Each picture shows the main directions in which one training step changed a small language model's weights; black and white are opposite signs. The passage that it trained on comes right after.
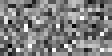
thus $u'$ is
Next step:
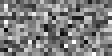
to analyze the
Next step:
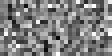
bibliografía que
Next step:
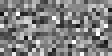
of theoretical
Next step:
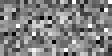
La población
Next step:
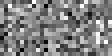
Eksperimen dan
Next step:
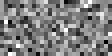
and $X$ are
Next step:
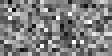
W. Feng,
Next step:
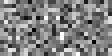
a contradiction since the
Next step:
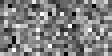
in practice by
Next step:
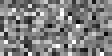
with the following properties
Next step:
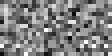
that the class of all
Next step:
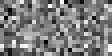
several pertinent
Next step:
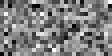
in understanding the
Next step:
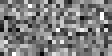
domains and with different
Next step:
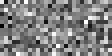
For this we use Lemma
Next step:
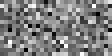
роль гида
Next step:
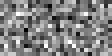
more efficiently,
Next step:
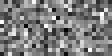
this case, we would
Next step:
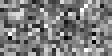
casos base,
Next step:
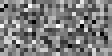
ekan", deb
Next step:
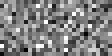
It's convenient to
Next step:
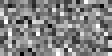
of degree $k$
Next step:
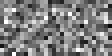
a simplification of the
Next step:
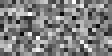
with eigenvalue equal to two
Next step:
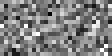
bu bilan jamiyatda
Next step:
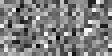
the conclusion follows.
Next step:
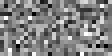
already? And to what
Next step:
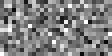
$X$ be a
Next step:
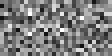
clusters whose individual potential
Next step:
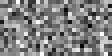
real analytic functions of
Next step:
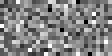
O \left(
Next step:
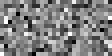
$M$, but so
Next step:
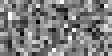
través del cual se
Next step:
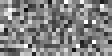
яка базується
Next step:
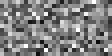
can be represented as a
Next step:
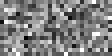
define a weight decomposition on
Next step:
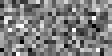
los mapas como la
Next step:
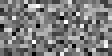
органических веществ в
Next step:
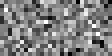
program de studii
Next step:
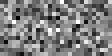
También se
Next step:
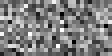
лица принимают
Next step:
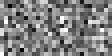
$F$ is
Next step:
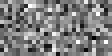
крупных и
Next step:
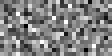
by a completed free
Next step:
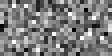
duas partes:
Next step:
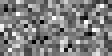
arreglo a su
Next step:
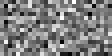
rise to two
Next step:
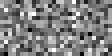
sens et hésite
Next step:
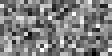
no explicit expressions through
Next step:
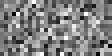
on transvections
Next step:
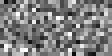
Similarly we find the
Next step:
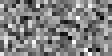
the Auslander
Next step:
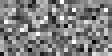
a ring $\Gamma$
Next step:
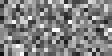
soutenir la
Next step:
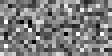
of $f$ to
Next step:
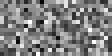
outer product of the
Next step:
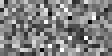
Conclusies Dit
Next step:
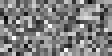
elements of $d'$
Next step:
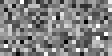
ve her ikisi de
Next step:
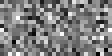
uni jamoa
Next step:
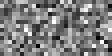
mos holda qayta
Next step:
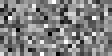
the Laguerre
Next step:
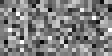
is compact. By integration
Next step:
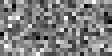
lima belas
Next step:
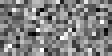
dio seguimiento a
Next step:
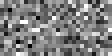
as small as ever
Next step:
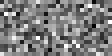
chiqaradi yoki uni
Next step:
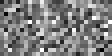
pour le moment nous
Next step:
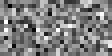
and $v$ in
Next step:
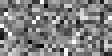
From here it follows
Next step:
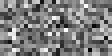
above, we compute
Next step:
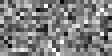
me pasaba y
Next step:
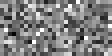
в странах
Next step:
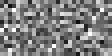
individualized instruction,
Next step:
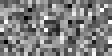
denote the vertex that
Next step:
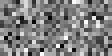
\cdots \times
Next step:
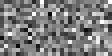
IEEE}, and
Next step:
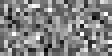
барча процесс
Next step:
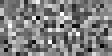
follows for any chain
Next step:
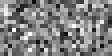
segment the object
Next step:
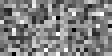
that all such polynomials can
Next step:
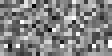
kunduzlari ham
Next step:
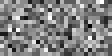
Pupo A.
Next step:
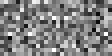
is an adaptation of
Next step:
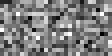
here; our argument
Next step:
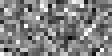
implicaram a
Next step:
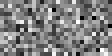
pairs of block
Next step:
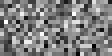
standard basis with respect to
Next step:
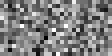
powerful factor in increasing
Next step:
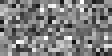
we say that it is
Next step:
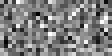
\noindent {\em
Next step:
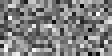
Relativity, introduced
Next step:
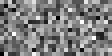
In this subsection,
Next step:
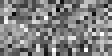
the proof of Proposition
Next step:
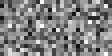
functors. The
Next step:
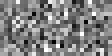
\ \delta \phi
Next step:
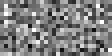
can update the bounds
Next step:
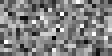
tadbirlar amalga
